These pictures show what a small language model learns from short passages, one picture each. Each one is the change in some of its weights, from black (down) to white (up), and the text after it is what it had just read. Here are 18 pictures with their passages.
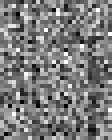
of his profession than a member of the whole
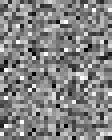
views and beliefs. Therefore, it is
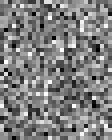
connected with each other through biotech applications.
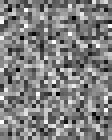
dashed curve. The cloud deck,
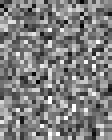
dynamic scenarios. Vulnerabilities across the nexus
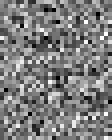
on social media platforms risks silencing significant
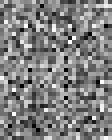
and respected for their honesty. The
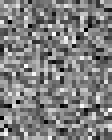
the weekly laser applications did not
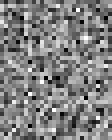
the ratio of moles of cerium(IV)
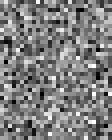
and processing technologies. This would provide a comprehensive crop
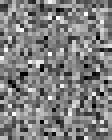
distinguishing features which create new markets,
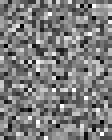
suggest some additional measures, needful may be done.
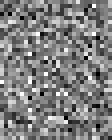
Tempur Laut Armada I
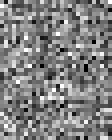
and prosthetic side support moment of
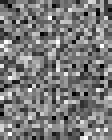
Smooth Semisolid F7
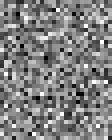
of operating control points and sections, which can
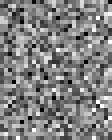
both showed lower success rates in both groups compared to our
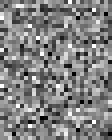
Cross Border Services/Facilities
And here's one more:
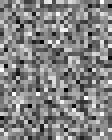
clause have been carried out and subsequently following
